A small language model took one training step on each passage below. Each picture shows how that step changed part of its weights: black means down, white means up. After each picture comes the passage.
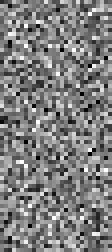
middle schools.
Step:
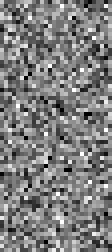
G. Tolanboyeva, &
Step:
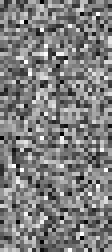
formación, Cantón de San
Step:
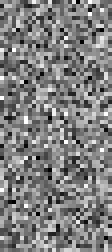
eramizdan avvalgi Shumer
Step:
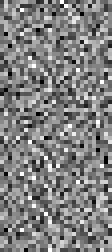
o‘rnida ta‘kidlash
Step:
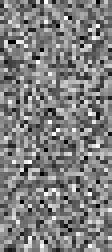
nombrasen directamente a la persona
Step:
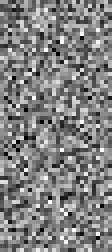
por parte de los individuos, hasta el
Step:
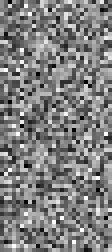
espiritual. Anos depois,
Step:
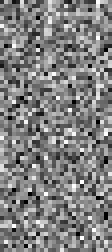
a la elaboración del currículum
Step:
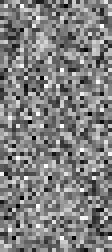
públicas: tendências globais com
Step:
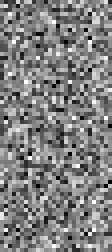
голос, психокоррекция,
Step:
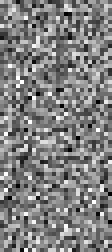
miktarını vermektedir. TS
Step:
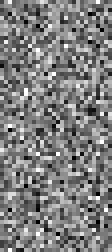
a ideia de sustentabilidade e
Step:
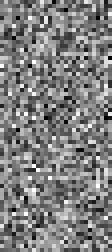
continuação Comprimento de Arco
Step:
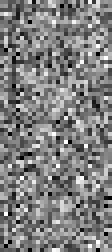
етказилган маълумотлар
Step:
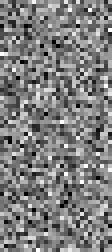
Aristotolis donishdin:
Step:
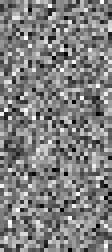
implementate al termine dei due
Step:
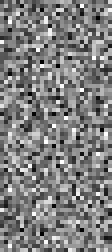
many cases, the issue of
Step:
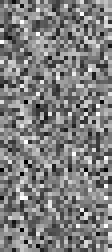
tushirib bo‘lmaydi” deb
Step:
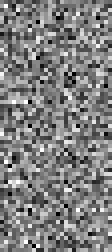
O'zbekiston Respublikasi Prezidenti
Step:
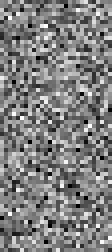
de referência percebe-se que os
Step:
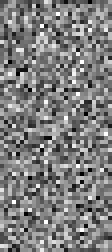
obrigação e queira evitar a sua
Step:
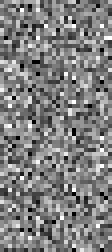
penelitian ini untuk mengetahui
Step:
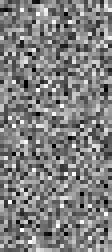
Además se pintaban o
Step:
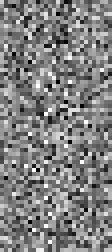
підхід до розвитку, виховання
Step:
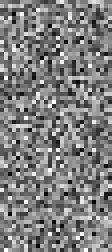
palavras que escorriam pelas
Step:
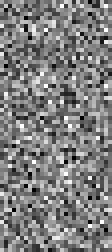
щодо її органів і тканин"
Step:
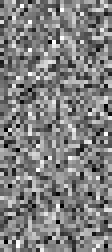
of metal polymers in molds for
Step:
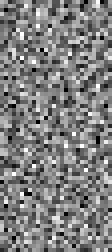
poderes públicos tienen la
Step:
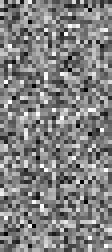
или западу? // Мировая
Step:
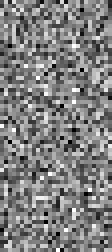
works. Rather, it
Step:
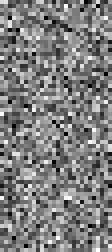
data Schaefer dihasilkan dari
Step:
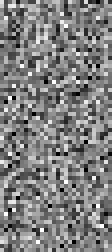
para volver a reunirse en
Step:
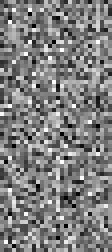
der Landnutzungen Acker,
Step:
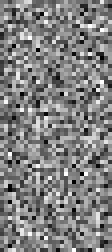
Chunki aynan uning bergan
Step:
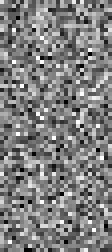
sobre la evaluación institucional de una
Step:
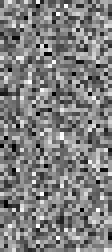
da chacina**. 2023. Disponível
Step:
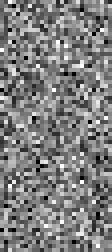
3. Creswell, J. W.,
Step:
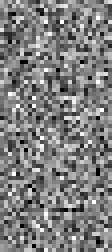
va mustaqil fikrga ega
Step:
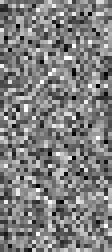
hingga 2024, menunjukkan
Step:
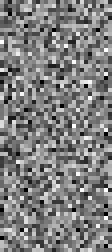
harorati, shuningdek,
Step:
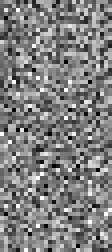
segunda instancia se aplicarán
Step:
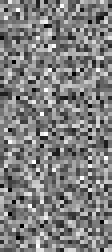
a los demás, positiva o negativamente
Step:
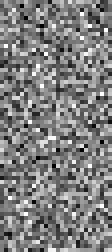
mínimo da norma. Essa
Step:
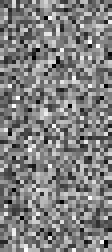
dinamik sintezga kiradi,
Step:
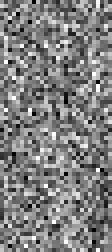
запасов леща и сазана и
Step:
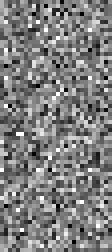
le aduce pentru dovedirea
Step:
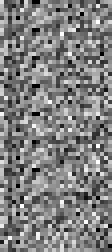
INFOTECHNOLOGIES IN
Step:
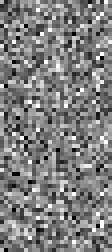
pemahaman data (*data
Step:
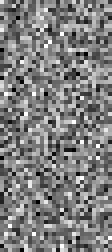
sobre o papel da escola, da
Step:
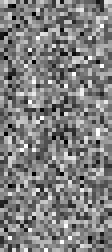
faruwar wani abu muhimmi
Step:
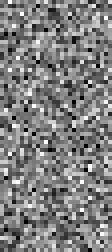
idei. Zawiera się w
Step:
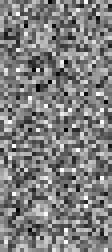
tempo em que existe uma relação entre o
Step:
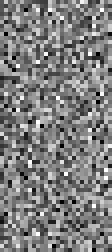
Sự cộng
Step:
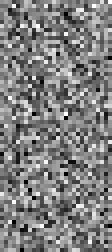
ижобий натижалар
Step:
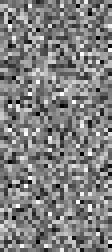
sink konsentratsiyasini oshirish uchun
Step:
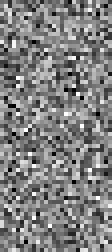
periodicidad e incluso
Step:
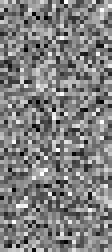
xayrli ishlar avvalo
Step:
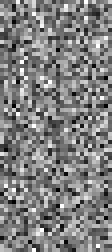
beriladi. Ular ham bob va
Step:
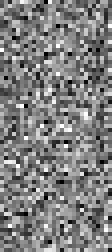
c'est-à-dire le titre
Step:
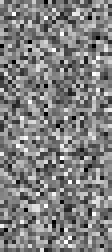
слова определяется как совокупность
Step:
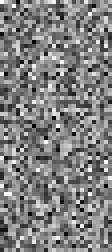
derecesine kaldığın
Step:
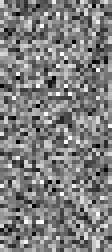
3. Концепція розвитку
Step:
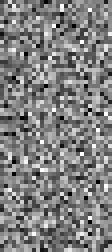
la perspectiva del estudiante, aún
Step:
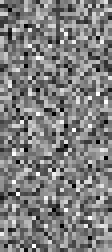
yo'nalish, talaba shaxsini
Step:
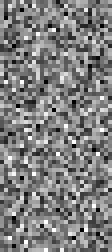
kerjasama ke dalam lapangan
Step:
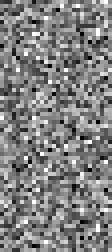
teaching and learning activities include;
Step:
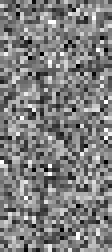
участие большего числа
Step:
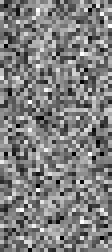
olamda emas, uning o'z
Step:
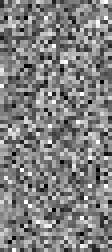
inovação em diferentes contextos regionais
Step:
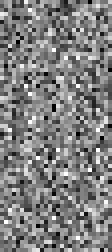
чи поведінку своїх батьків
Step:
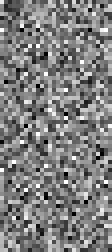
ajrala boshlaydi va ular uchun
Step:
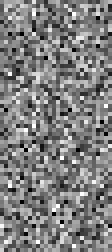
une réponse émotionnelle
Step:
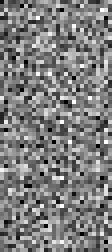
vositalarini qo'llash,
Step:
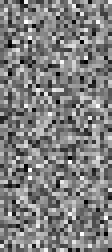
arxitekturasi o‘rtasidagi
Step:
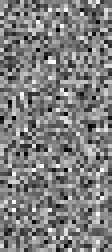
70-ті рр. XIX
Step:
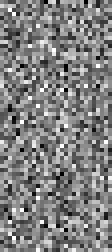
організації відповідно до потреб
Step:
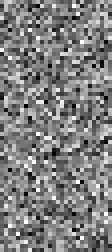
Popper, K. The Logic of
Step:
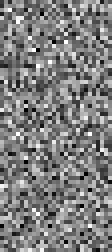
Atenção Básica de Saúde do
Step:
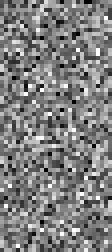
№ Namunalar Yung moduli,
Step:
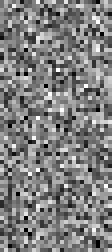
SQ8 Modalidade Não se
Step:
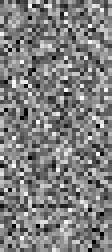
виде живого диалога между
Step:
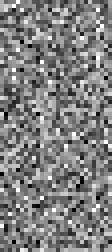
normal devem ser manuseados da mesma
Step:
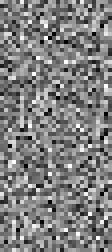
es la carencia económica,
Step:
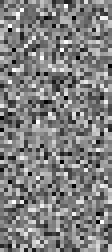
86 jaar en behoort tot
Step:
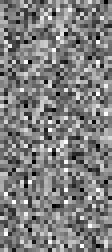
Одним із найбільш досліджених і
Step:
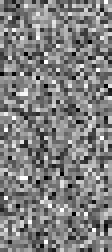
cada Parquet, de forma a permitir
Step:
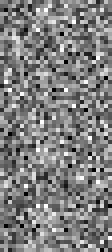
competencia cultural siempre es importante,
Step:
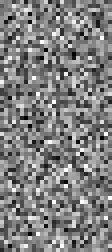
pendidikan adalah membentuk
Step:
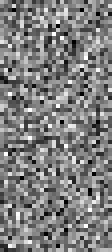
que permitem automaticamente o
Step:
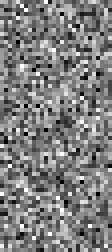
успішність у навчанні.
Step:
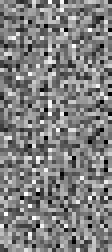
to identify and analyze the
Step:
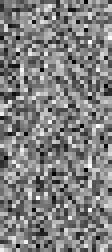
de 30 (trinta) dias para que
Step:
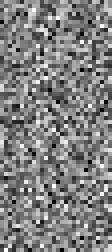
en el *DA* –, sin que se
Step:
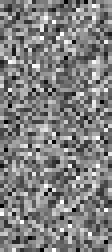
делает коммуникацию более
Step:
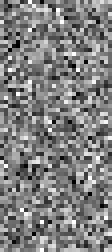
граждан. Многие из нас
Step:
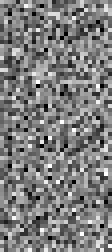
moliyaviy injiniring asosida bank
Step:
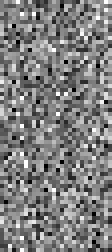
просто верит тому, о
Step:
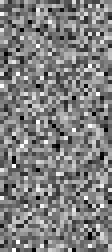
fan olimlar uchun yangidan yangi ilmiy
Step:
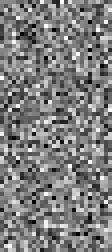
de la log-vraisemblance,
